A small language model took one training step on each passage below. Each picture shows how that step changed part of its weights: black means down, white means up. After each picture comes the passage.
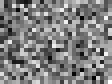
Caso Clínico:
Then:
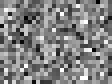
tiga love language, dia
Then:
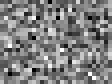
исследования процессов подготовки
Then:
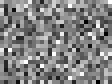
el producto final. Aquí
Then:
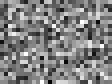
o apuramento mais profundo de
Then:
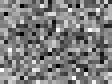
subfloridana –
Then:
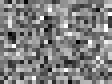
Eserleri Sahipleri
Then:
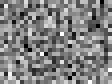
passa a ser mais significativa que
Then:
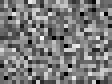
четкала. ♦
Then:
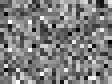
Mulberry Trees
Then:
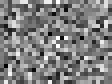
de posibilidad donde se
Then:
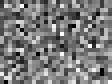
von diesen zu lernen und
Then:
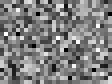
Autonomous System of Administrative
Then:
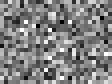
teoria geral do direito e o direito civil
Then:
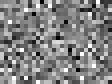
sua atuação – evitando
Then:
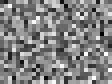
чол. за ширини
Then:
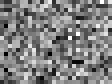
Bukovinian State Medical University
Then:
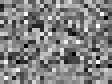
comunitario - Parque
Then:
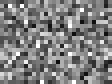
instituições de ensino já realizam
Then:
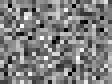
savaş yöntemlerine
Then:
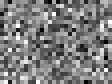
prime critiche e informazioni
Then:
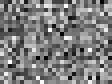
informativa, y a su vez,
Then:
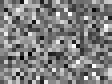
entre os astros.
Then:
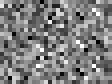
сувга тўйинган
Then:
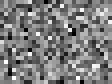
— несомненный факт.
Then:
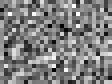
de proteção. Devido à
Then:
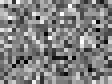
va hokazolar.*
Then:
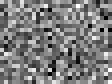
учетом возраста
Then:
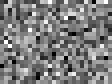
Siswa Tiap Aspek
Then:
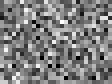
نشارك في هذه
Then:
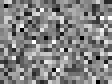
та місце в системі управління //
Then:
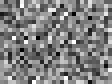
tashkil etishni taklif qiladi
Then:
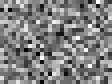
crops, the expansion of
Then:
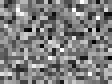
Yıldırım S.,
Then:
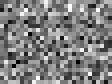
dépenses publiques. Il
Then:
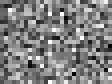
wealth, human. Har bir
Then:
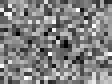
standards of living. In the
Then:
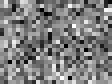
norms, are outlined in
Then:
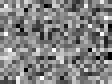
texnologiyalar va faol usullardan foydalanish,
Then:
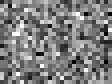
Landbouw. Dit
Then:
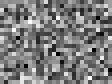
per esempio, di
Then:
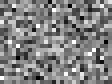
Исследования состояния
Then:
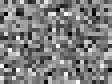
стосовно розвідки та
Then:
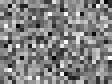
“Working with color
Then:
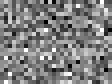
justified*) seperti
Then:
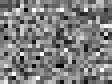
пшеницы в
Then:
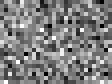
інших мистецьких
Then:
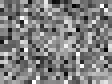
maktablar o'rnida
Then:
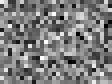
Centro Internacional de Buceo
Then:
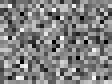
учащите; -
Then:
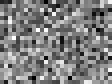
досліджень у цій сфері,
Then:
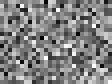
in the clarification stage with
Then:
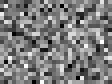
boyib boradi. Sport
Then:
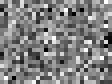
школьного возраста является
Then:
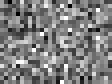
Sumy State University,
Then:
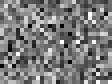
ta'minlashga qaratilgan.
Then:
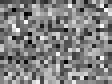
ordinarios y quedar
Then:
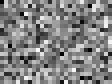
e manchas escuras,
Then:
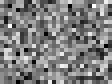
faixas de faturamento
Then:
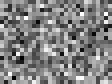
instituti “Ta’limda
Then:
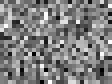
a la luz de la
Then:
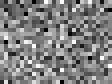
количества рассматриваемых
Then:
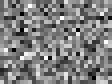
форматі і є однією
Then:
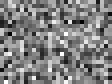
transsexuel-les, mais
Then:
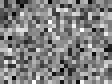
documents, logistics,
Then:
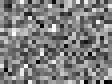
das linguagens. A forma de
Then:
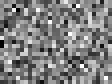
ámelge asırıw
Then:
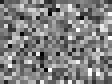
dont le législateur
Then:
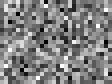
не только особенности быта и
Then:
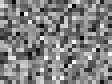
языковом вузе как
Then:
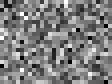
доріг стимулює
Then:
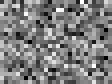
e Doutor em Ciências do
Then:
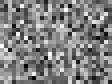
%, est en hausse de
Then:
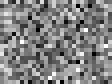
saylap aladı.
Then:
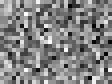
Funcionamiento, de la
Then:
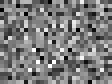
комунікативні, особистісні,
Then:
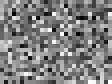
viață, ca principal factor
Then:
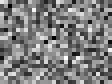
имконини яратиш
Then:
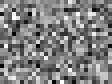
kebutuhan keluarga atau
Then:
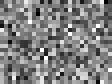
aporóforo é mais
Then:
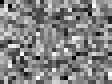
вимагає від них застосування математичних
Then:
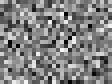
juga mengucapkan terima
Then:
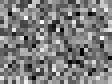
X.; and Zhou,
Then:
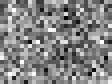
for the Rehabilitation of
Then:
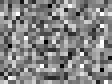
desde el modelo de la representación de
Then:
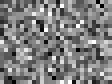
hayoti, bosib o'tgan
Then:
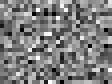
mesmo viento. ¡Ha
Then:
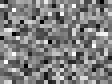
As que utilizam esse método têm
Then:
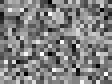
completo para os fins do
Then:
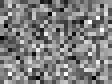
bilan ta'minlash,
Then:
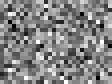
máximo en la quinta
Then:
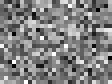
1. RESULTADOS
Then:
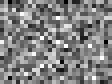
эканлиги қайд
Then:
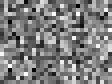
con altre patologie
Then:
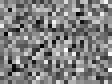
transformaciniais procesais.
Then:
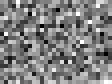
deyarli barcha
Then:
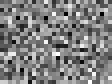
cheie sau o familie.
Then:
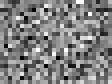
сўзлар: олий
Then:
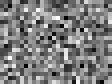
(книги, музичні
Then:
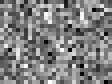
instalación de sistemas de
